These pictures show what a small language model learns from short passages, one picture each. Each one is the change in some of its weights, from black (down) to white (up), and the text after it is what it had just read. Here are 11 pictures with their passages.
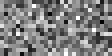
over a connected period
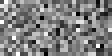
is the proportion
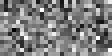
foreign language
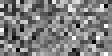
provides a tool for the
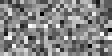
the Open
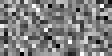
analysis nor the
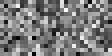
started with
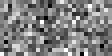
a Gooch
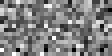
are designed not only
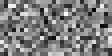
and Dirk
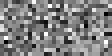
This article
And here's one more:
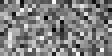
be used next
